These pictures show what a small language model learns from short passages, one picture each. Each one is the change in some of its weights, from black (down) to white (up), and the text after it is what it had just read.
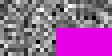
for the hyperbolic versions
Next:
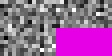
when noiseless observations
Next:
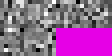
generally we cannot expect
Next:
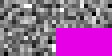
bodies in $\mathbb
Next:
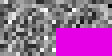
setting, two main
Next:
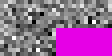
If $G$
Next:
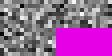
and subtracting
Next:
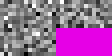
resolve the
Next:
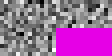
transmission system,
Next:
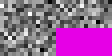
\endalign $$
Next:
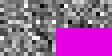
ascent length is
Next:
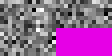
is necessarily a
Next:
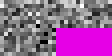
\epsilon$$ which
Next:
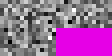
similar to that of
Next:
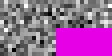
infinite. $\X
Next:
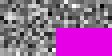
lemma, cf.
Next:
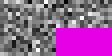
occuring on
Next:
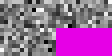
is such that
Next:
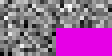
the graph of a
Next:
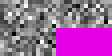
solutions are given,
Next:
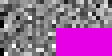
curvature conditions in differential
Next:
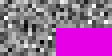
the exception made in
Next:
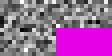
normally torsion
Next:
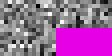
algorithm analyzes
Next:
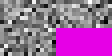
can easily obtain the
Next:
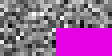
the validity of
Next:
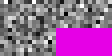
shift of $\cal
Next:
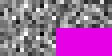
ergodic control problem
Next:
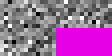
the measure}\quad
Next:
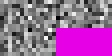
hull of all
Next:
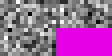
natural orientation of the
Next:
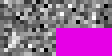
may ignore
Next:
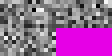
is a lower bound
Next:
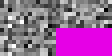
circuit obtained
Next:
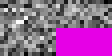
Finding a
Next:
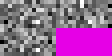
$ is in the
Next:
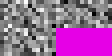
in the first
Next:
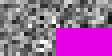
response is an optimal
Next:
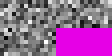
(the columns of
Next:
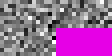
Consider a subgroup
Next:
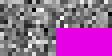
is the fractional
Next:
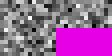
suppose that there exists
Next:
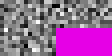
stabilizer in
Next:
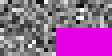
at first, can
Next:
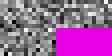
obtain the formula
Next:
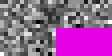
players. In
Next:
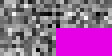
dimension. There are
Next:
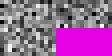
reduced to explicitly computing
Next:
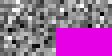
subject of this section
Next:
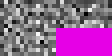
essentially more difficult to
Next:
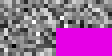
the unique punctures
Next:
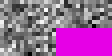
G, \qquad
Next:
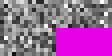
up with each
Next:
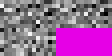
\in B}
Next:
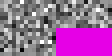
for any coaction
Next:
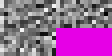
\int f
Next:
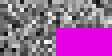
equations such as
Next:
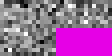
which was first proved
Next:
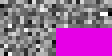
when using the
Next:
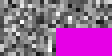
empty (here
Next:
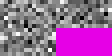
the existence of symmetric
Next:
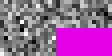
them. For each
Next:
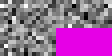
the following: Let
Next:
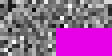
then the supports
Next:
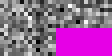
Comenius University grant
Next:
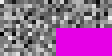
feasible solution for
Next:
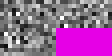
extend the notion of
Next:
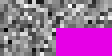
representation theory of
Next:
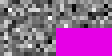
${\mathscr F}$
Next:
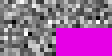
arguments in the proofs
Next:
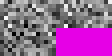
the image of such
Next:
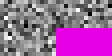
the standard inner
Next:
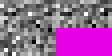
\quad 0
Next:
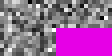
require an estimator for
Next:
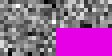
of Padé
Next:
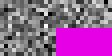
to find such a
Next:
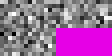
perturbation results for the
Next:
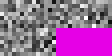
get a homomorphism
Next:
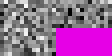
in order to be
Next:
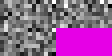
inside of sphere with
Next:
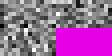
vertices are in the
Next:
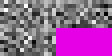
$z$ in
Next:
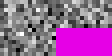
by Xin
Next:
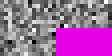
all the cycles of
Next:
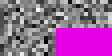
an algebra isomorphism,
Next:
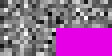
equivalence of categories.
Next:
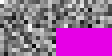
of this surgery satisfy
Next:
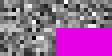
is concluded.
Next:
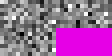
linear systems,
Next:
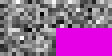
instead of states is
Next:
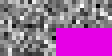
where a control
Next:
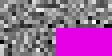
Since $G$
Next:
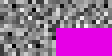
set-valued mappings
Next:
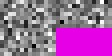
the other end
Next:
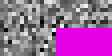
factorization of
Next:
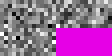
This is a good
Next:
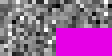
square tilings with
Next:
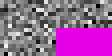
to show that the
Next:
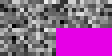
be too and the
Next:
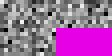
a system of
